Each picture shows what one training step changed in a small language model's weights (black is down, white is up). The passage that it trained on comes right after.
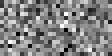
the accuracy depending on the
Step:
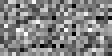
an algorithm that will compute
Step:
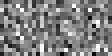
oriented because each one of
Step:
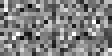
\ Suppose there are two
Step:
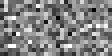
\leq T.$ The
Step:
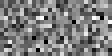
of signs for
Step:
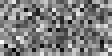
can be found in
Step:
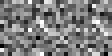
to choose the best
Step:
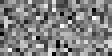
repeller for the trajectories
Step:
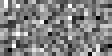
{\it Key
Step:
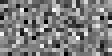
be thought of in
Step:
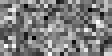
The metric associated to this
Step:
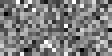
all $x\in
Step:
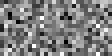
before, are distributed according
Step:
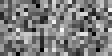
can be interpreted as
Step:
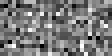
CPU. According
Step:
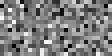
and $\Gamma$ the
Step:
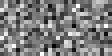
lying above it in
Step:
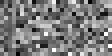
of as the symmetries
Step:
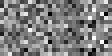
the expansion of the function
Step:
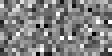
One possible approach is to
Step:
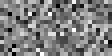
set $V$ with
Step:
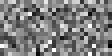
can find an infinite subset
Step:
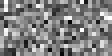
\in {\cal
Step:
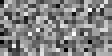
a priori estimates and hence
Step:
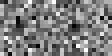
trio of equations
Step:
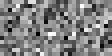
Let $p$ be
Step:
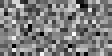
the groups are simple,
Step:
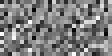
level Igusa
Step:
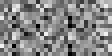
We are also interested in
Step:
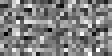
Semilinear stochastic
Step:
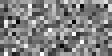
cone, allows us to
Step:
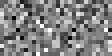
the states are constrained
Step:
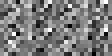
partial sum of series
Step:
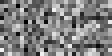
be present in the
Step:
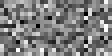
fixed. The second
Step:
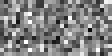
spaces. It is an
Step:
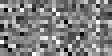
los datos
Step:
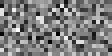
is the genus zero
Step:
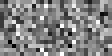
particular, if we assume
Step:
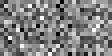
negative), and two imaginary
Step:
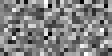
the above proposition induces an
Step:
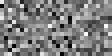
and $\rho_0
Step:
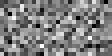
is doable) by
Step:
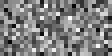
prime ring $A$.
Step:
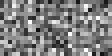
A complete historical
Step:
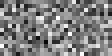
is a symmetric and
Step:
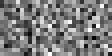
one of the following.
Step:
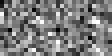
to the interface between the
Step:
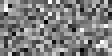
and $x \ge
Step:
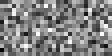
being analogous. Observe that
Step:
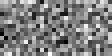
first ray is the positive
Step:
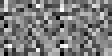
\ e \in
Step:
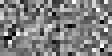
and $n \geq
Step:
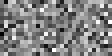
efficient algorithm is consistent with
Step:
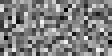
continuous. Unless stated
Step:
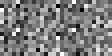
in the Euclidean and spherical
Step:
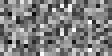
consider only the symplectic graph
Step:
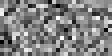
(1) for any
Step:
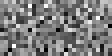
basis of the free
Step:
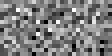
M+ \depth
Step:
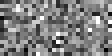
\}$ is a resolving
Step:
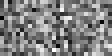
\geq 0$ is
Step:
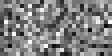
differentials is divergent or
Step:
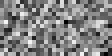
are visible from this
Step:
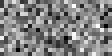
the constructions in this
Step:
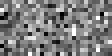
2. Overhead
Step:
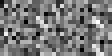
to be the zero mass
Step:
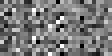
e.g. the
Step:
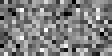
- E$, clearly
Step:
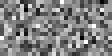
can bdl}) and
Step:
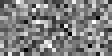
that $x\in
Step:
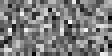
of mean $t$,
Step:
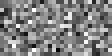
any trading decomposition
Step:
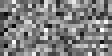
example the isotopy that changes
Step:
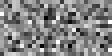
In this article we are
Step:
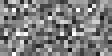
when $n\to
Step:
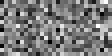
the rigged
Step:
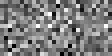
and $\Sigma =\partial
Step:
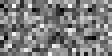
with respect to the graded
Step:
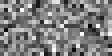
gradual increase in error
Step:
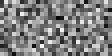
the recent program of relative
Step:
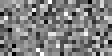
let $H$ be
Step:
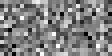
$A$ must have
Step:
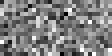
a ring. In Section
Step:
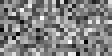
singularity at the electrodes
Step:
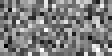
first step is to compute
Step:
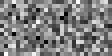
the list and to show
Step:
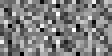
among all domains of the
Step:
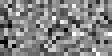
degrees $\le n$
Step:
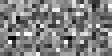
need in the sequel
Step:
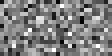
a virtual
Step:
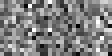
algebra is an algebra of
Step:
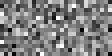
with $B$ consisting
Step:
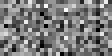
Так как
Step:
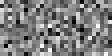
and 2.2 in
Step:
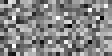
well approximated for short
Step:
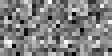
distribution as % %
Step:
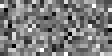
que $i=
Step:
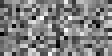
of the particular solution and
